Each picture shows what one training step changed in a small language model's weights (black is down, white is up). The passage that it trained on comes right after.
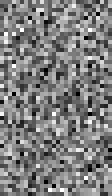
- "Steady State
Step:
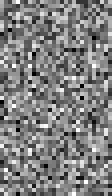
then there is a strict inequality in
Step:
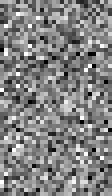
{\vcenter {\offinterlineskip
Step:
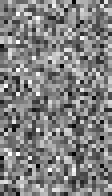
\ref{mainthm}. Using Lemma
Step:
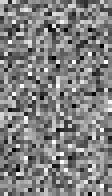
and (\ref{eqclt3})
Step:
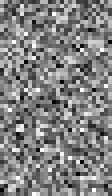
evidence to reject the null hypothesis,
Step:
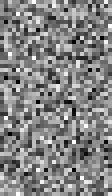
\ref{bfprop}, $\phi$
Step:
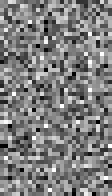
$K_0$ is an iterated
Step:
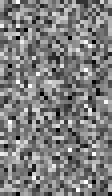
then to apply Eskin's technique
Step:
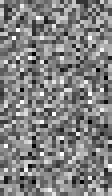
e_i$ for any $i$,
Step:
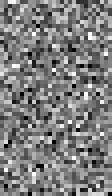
the boundedness of $\psi$ this
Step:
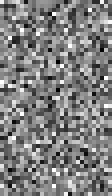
route with the Least
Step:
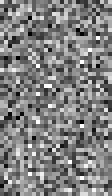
in the case of a categorical response
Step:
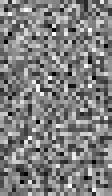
and $Y$ are smooth, projective,
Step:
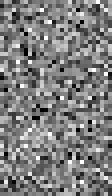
c_\ell)R}$. When this is
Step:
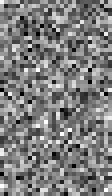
preprint. \bibitem{RT}
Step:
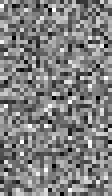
hypersurfaces.} Let $A = {\Bbb
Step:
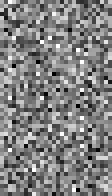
$(n+1)$st order divided
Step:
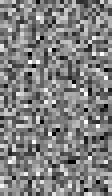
number $n_P$ of {\it
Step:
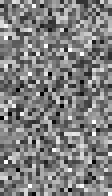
no direct methodology that addresses this
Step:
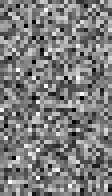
us write the last relation in a matrix
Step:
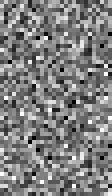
S_{d-r}^+$. This follows
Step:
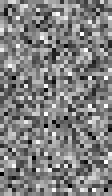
the logarithmic capacitance is known
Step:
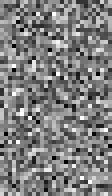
model consists of the volume-averaged
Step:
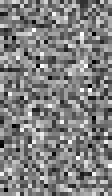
second as making a ``height 0''
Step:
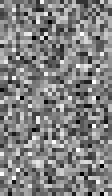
Suppose $f \in Q(G)$
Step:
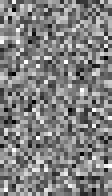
on the process. For example, for the
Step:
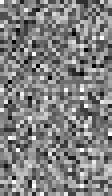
term to the one on the right hand
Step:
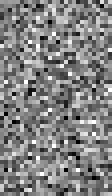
corollary follows.\qed \smallskip The above corollary
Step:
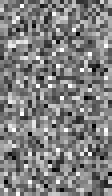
de la Ossa, P.
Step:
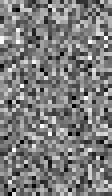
maps do not always need to exist. For
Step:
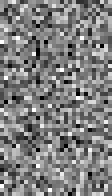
the operator $\tilde{A}$. Recall the
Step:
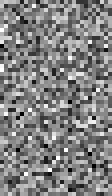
directions. We introduce the concept of
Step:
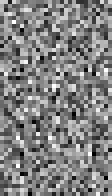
and encoder-decoder networks
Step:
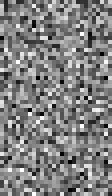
a positive number $c_{11}$ such
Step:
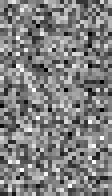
the $A-$degree of a
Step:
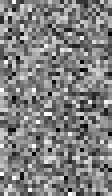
on the assumption of uniform meshes and periodic
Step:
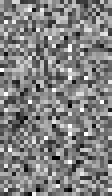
from 1 by 3 to 4 do for
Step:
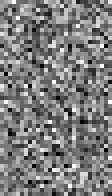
the generic curve.} \begin{Prop}
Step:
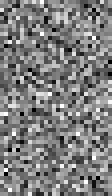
JSJ decomposition of $\Gamma$ rel
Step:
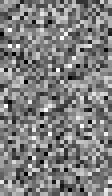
write $x = X_{\neq k}
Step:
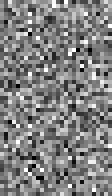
\R^d$ is a smooth vector
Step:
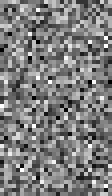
the damping coefficient. Moreover, a
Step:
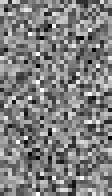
and the resulting system must be asymptotically
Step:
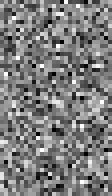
\\ \delta - \delta^T =
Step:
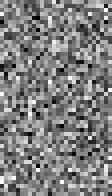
grid-based methods. Examples of
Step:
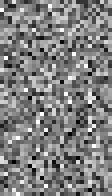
that $p_k$ and
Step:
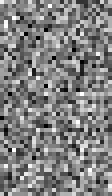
point in the interior of the fundamental domain the
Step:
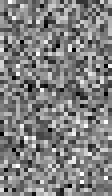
$M \in \mathbb N$, there
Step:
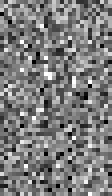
$\overline M_i\hookrightarrow
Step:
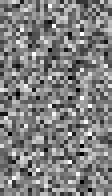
with different $\beta$ fairness
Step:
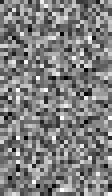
Then morally, in replacing
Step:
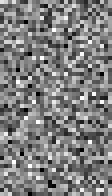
of the number of relative ends
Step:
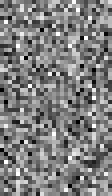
as we were able to gain some
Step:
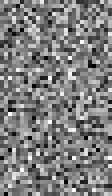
The homogeneous coordinate ring of $X$ is
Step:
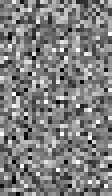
gives \vbox{ $$ B_1
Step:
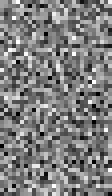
have the strong property that all their hyperplane sections
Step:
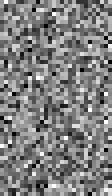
= 100$. \State Solve initial
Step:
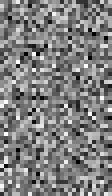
obtaining Markov models from a given Markov model
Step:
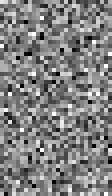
of canards in this 4D context
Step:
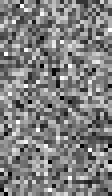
images (which are given in the first
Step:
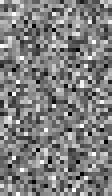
to the built-in redundancy of
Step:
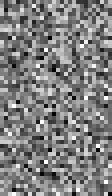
a nonunitary $\bfk$-algebra
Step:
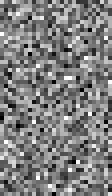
in $m$, we finally obtain by applying
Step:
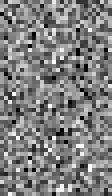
$\lim_{j \to \infty}
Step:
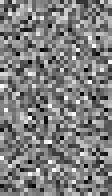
in the case of fractional Laplacian
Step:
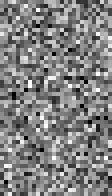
the smallest problem class (n=5),
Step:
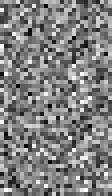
daily necessities such as
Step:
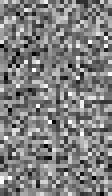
involves two primary challenges. The first
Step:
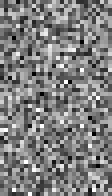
a complex analytic subset of $M$.
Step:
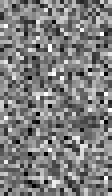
fixed point.} \noindent {\bf Remark
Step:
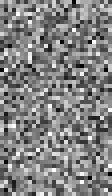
\cdots \bo a_\pdim)$.
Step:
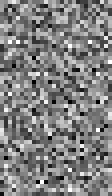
the braid with one positive crossing. Using
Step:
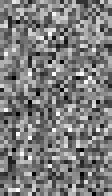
get a new point in the curve in case
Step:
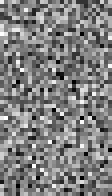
term with $\|\varphi\|_0$ in
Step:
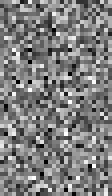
we have \begin{equation*}
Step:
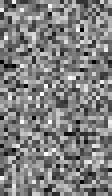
that for every $t\in
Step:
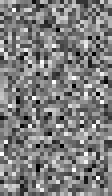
conjugate of $\gamma$ with endpoints
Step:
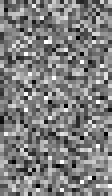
a constant that doubles adaptively if the
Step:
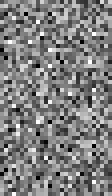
By repeatedly applying the construction from Lemma
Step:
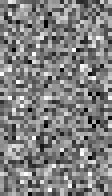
$L$ à courbure
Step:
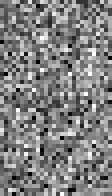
we derive that $ M(\tau) =
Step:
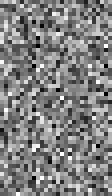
posets. Eulerian posets include the
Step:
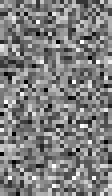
By \cite{L1} Chapter
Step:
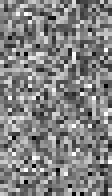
\cite{LM} to any graph
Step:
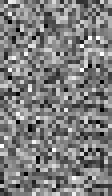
$\sigma$ be one of the two generators
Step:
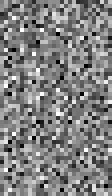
compute stable and unstable manifolds of such highly unstable
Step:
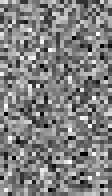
of driver exchanges is
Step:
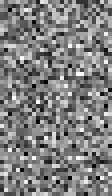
convention that level $\ell = 0$
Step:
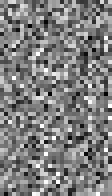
$r$, the perturbed spheres
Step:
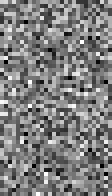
of $\bS$, i.e. the
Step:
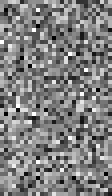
the process schedule is optimized with only the
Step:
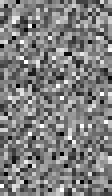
v) \cong G$. Specializing
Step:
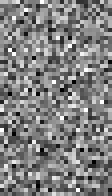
appears since the sequence $(X_n,\,
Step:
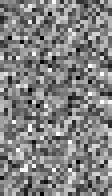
*f* в точке
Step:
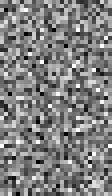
for all Hecke $L$-functions
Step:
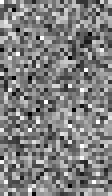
at each iteration, but rather updated
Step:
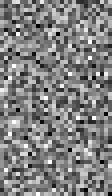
note that the conditional distribution of $\eta$
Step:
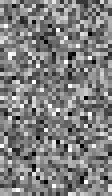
nondecreasing paths instead, but to
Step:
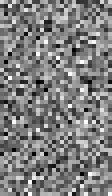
than the distance of $\Om_1$
